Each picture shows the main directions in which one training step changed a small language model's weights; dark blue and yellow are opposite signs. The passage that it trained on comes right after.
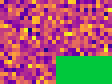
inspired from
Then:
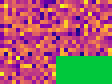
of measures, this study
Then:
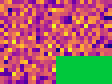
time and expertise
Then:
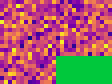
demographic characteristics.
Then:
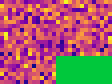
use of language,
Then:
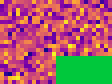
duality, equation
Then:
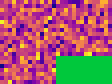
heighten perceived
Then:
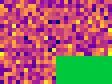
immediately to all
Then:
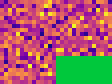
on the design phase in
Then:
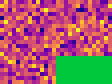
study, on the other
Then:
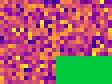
able to achieve high
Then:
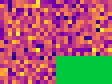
Similarly, a
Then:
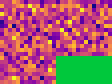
leaf nutrient
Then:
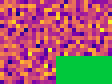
that the elements are
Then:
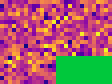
like Chennai
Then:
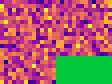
meet the needs of
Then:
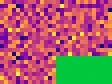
Open Science
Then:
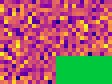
datasets. The
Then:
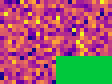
stirred tank
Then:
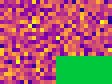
data, and developed the
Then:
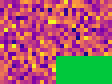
localities for *M.
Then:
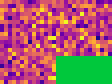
As a donor of
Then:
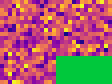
speech transcripts
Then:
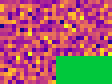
are part of the text
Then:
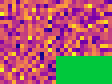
the histopathological
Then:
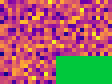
visual tools for
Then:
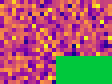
convert light energy
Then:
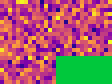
a *European education
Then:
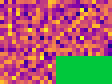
expressed by both groups
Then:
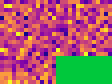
women do not live
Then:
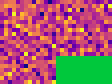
and controllable, it
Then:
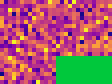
module. However,
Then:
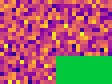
impedance responses that
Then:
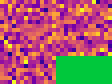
Mullany K,
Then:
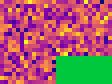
educational outcomes.
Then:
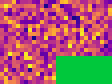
from the increased yield due
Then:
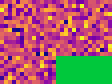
these benefits,
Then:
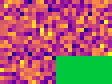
unlikely to
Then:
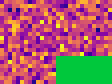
8. Figure 8.
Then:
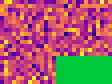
location of his or
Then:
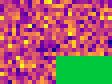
care. This research
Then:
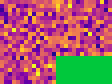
global trade
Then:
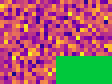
one of the priority
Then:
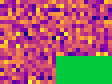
the large group of people
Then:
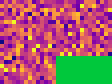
high competition from
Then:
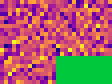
field distribution changes and
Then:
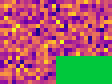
from Part A of the
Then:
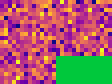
on Competing
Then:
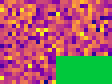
which should not be a
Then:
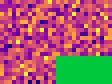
to a constant value which
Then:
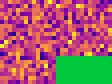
or liability for the
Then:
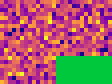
infant from or between the
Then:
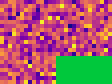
each problem. 1.
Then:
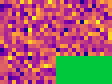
\text{ mg
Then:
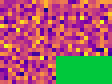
was the responsibility of a
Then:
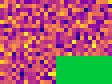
by teachers in activities in which
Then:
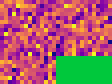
blends The increase in
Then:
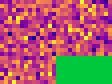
The insignificant
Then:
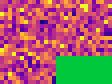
to help predicting
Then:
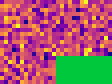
of Dental Sciences
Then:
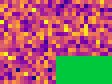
cascade level)
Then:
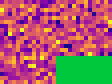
is too low, the
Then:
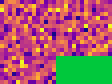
an observation points
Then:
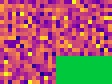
function of time is the main
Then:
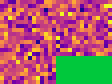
our results with those reported by
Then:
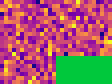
after Administration of
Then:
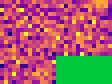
Data availability is not
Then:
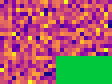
practice should prove
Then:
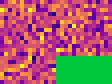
which respond to stressors by
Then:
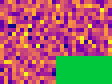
threonine and the
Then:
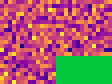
the lectures and
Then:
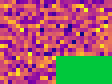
from any organization that could
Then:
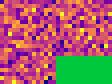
acquired in an
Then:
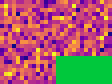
of the constantly
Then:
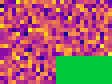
examines the key areas
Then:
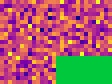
time (purely
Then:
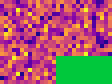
necessary? What
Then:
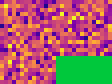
of the richest
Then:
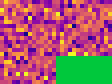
concentration of organic
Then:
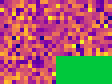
its acceptability. A
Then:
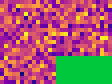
Investigation R :
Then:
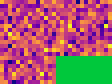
Majority of the
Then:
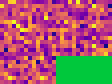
including policy makers and
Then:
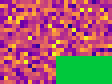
The problem was to create
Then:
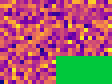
from A to B , and
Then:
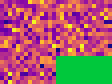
ends and size effects on
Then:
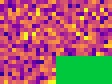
the MTS :
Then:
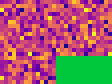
how their data would be
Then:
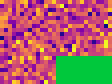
a group years ago when
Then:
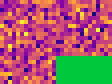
has been associated with a significant
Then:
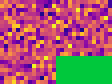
on how the perceived
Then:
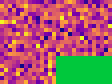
leads to defective
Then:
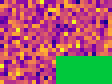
air quality. This
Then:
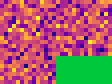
arms raised,
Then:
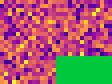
new page. They
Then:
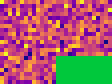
element records the
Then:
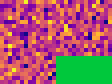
have also elaborated,
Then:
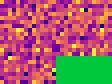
the method by Wang
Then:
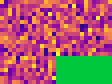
gap by using the
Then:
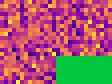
Sciences, PO
